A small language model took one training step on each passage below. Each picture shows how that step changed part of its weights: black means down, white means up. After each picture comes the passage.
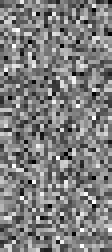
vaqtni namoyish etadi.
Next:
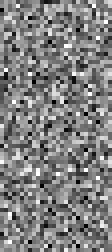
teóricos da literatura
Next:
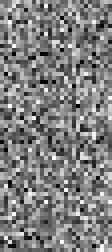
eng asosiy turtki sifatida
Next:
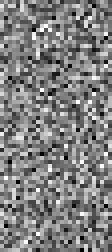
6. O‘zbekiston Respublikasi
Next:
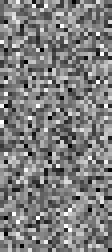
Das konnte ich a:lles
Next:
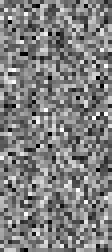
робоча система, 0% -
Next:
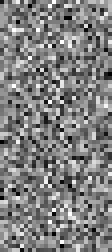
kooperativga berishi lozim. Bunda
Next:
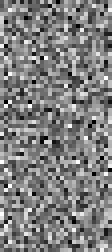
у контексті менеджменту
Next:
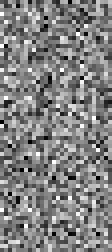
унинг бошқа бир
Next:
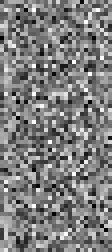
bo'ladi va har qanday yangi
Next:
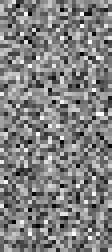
yiringli o‘choq drenaj
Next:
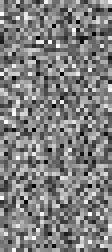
funksiyalarining buzilishi
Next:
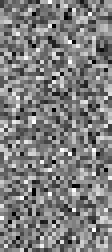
va fikriy sohalardagi
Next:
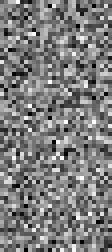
faylasuflari jamiyati, 2018
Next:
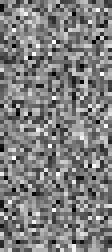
et 2002 confirme cette tendance
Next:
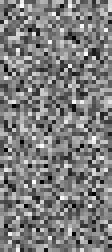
é o aspecto predominante em
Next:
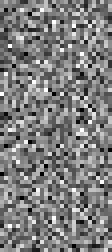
qué creer. Y la relación
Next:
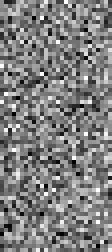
poli-imida fenol 2.6.1
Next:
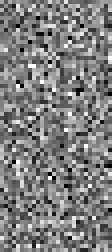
apenas uma usina generalista e sob
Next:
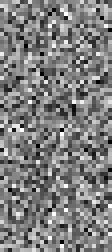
ongidan dinni chiqarib tashlash
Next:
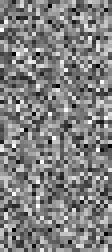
ensinava, do *Lied*
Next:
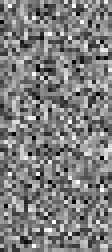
mito de la independencia a la
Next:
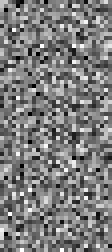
(1973). *Introducción al
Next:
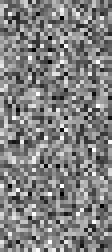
standartlarida o'quvchilarda
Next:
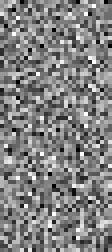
Transmission, Detection,
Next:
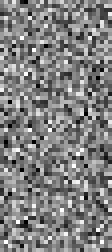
nesse sentido, abordando a
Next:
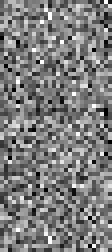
autores veem as crianças como
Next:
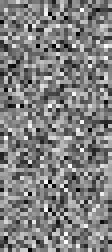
(1 medio), en este caso es uno
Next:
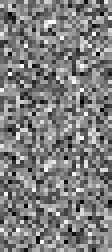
estos entornos, impactando en la
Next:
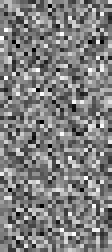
MLL, MOTTA, R;
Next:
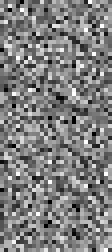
Faculdade de Educação da
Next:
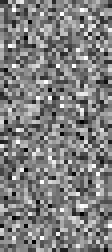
infratuzilmasini modernizatsiya
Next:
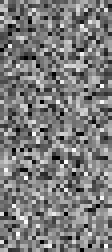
se encuentran funcionando 51
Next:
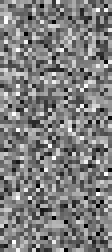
koperasi konvensional ,produk
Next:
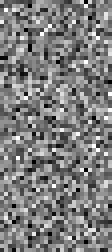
lain saling hormat menghormati.
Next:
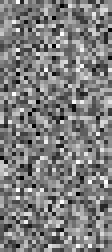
dinâmicas (Rojo,
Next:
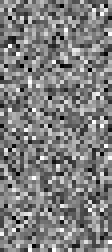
(H.No'mon). He
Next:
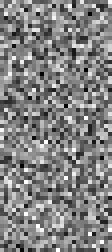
Над проектом "Моя
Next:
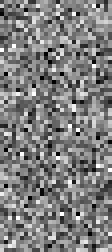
va asosiy jihat - bu maqsad
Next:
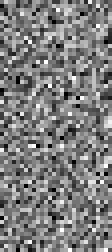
A. K., & Alpers, G.
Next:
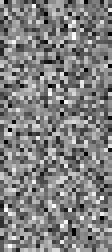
yapılarak bilim insanlarına
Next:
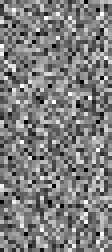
Современныйе способы
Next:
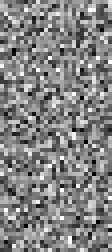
ma’nosiga to‘xtalmasdan,
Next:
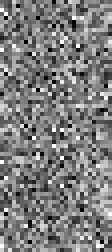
asosida tashkil etish -
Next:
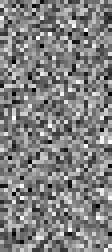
секция обычного права и
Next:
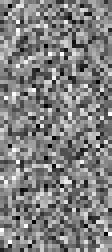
klinikasida amalga
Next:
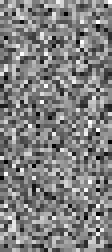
erstellt wurde. Sie
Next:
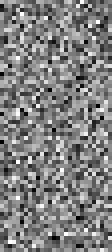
sampel 15% dari 70 orang
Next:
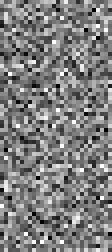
el año, en lo que respecta al
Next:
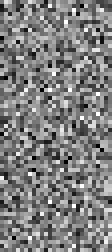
Desman mais très fortement
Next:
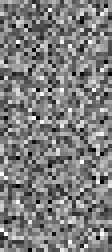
HJ, Park JH, Park Y,
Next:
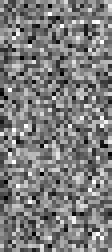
e de tendência. - Interpretar
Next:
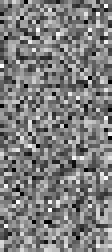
Queixa-se de cólica
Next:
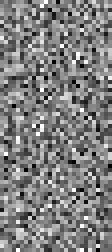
muhim ahamiyatga ega:
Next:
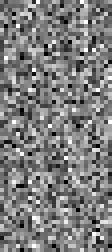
mas dá a impressão de que o
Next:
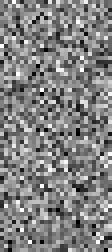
упоминалось выше,
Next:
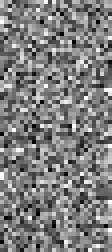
de jovens treinados por
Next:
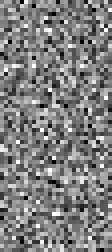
vazifalarini belgilab
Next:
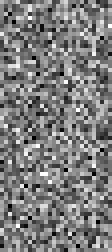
o’rni) lavozimini rasman
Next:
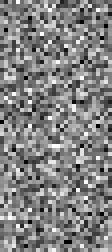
leituras históricas e
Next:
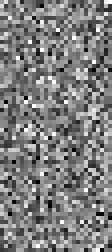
revistas indexadas implementando
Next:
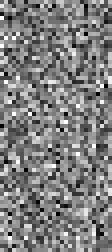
работника становится
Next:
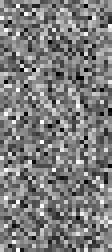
гликозидах с известной
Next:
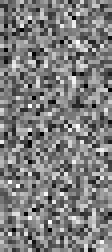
science review. – 2018.
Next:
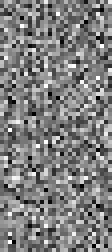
homenaje a la herencia
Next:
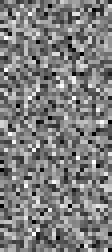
bo'lishi mumkin. Demak,
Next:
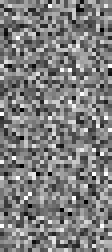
TFR का स्तर 3
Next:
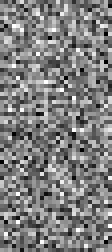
(xavfsiz tutun
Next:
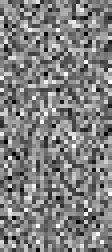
по вкритому димом
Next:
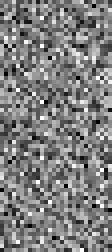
и образовательных организаций
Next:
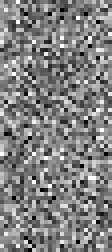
ham ta'kidlab o'tishni
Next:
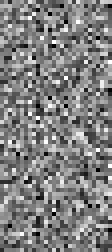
devenir de la enseñanza de las
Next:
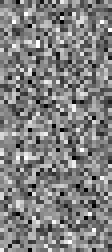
qarashlarini o'zida aks
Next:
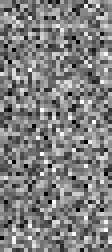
no Período de Formação da
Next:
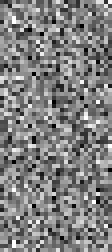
de acelerar a angiogênese
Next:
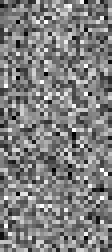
l'operato di Jules. Le
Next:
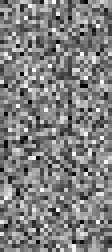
internet haber siteleri ya da
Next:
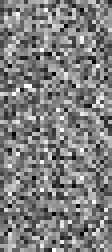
inşa edememiş ve
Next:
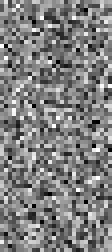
отсутствия данной
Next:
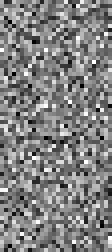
люрекса и пайеток.
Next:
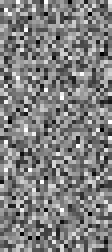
(relevansi)*: informasi harus
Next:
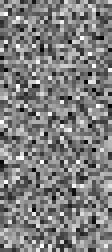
tizimi mukammallashadi,
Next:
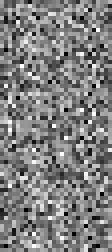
(2021), entre otros, quienes
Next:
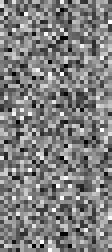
таянчларини лойиҳалаш
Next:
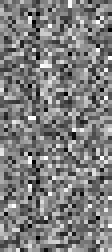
vyvolávají slabé
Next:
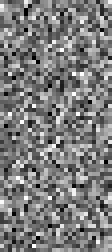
a falta do contato direto entre
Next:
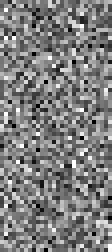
розвиток персоналу за
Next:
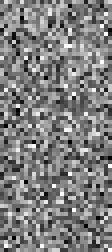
het verschil tussen het
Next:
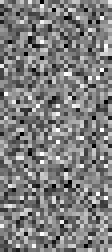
submisso ou ser livre,
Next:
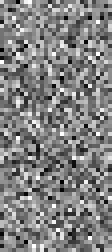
adolatni hamma narsadan
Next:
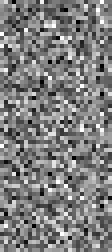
бўлса, тенгсизликни
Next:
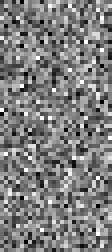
are the levers for change?
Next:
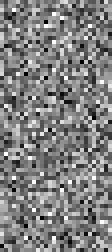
qurilish chizmalarini chizish
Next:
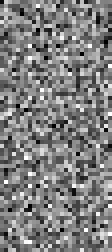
dokumentum felépítése a
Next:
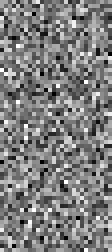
все 8 партшкол
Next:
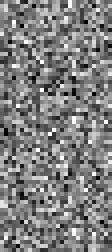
foram identificados 6 produções na
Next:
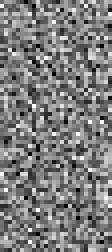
trabalhador mais segurança
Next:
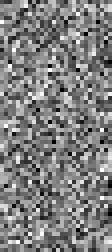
shuningdek, diqqatni bir
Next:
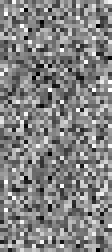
asosiy vazifalari sifatida
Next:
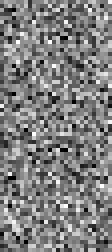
tanda pemberhentian
